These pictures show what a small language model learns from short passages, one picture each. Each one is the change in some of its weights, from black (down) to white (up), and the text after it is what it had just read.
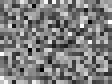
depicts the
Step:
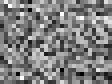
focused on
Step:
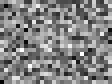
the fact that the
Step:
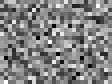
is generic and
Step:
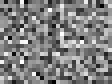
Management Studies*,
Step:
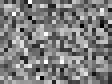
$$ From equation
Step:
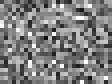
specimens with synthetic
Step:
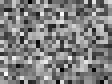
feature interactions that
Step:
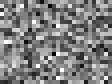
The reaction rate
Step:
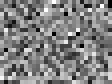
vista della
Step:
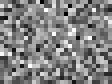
constructive rather than
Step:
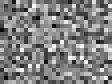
focus on specific characteristics
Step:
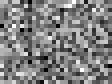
by year. It
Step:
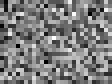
of primary school teachers
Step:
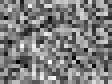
жінка не
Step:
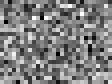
the shortage
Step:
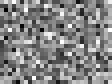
the remarkably
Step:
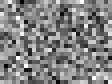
the study by
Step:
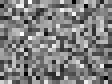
to minimize the
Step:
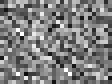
framework has been discussed
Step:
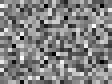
Scientific Research and
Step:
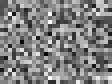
and in the
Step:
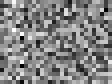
nature of the
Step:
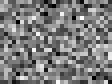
the data.
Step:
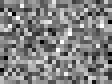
in the end.
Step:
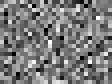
interaktif dan
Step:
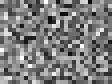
reprend à
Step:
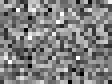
closed loop system
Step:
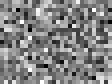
you know that the
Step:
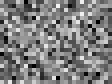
bir turdagi
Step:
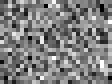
RWH has
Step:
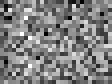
important to make
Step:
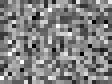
for the effective use
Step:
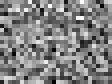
división en
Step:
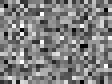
a maior
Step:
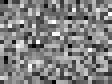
variables are related to
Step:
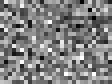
work, the
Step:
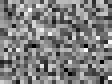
lines represent the
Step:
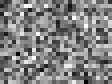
the first assignment
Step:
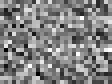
sampling), and this
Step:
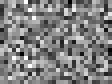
sense of social
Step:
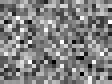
In this paper we
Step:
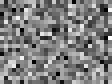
A automação de
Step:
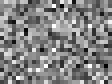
This is because the
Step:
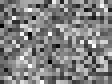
e pela a
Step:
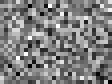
question must be
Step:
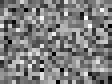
мира, а
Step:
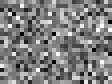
in the other.
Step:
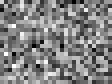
i \neq j
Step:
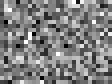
los activos de
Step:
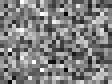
tenham uma
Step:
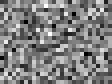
of known noise and
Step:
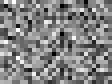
study analyses the
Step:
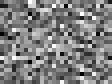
and mutual understanding
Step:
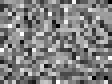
for the low
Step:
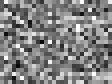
expected, the evolution
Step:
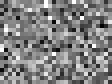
in good agreement on
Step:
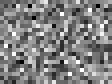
potential which corresponds,
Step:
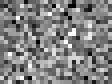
this is rather an
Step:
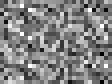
Hamiltonian then can be
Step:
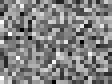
analysed for
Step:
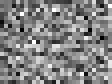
discourse on EU
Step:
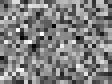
qualitative behavior of
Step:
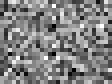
role in power system
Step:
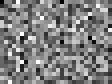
circuit models can
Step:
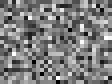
with low salaries
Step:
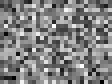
the first case,
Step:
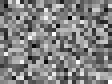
need to be
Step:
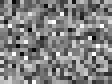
there are no significant
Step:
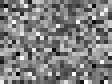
the fate of
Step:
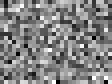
account the leading
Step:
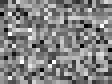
generated in dispersion
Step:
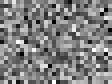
the region of the
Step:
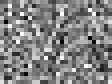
wavelengths were
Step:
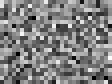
the tissue
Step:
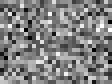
in the second
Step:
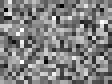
to provide information about
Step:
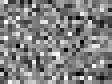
для тесту
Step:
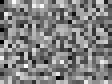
of large events.
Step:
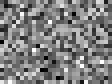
of time.
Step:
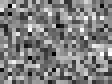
didácticos y
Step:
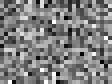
a formação do
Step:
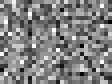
deformations for
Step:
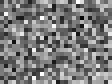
the proposed architecture
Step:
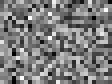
safety, and low
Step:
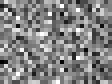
that the respective
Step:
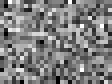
any number of
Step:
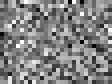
have some freedom
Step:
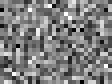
a more generalized
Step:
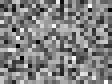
Bu durum toplumsal
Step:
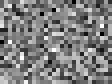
we showed in
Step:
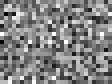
are three velocities
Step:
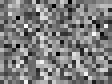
Fermi's question:
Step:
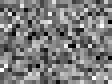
in the UPC
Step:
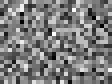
values reported for the
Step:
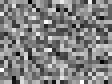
the safety and health
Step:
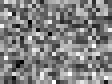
addition, the development
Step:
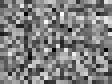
focusing on the
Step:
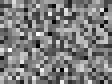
spectrum of the
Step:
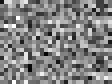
and they are no
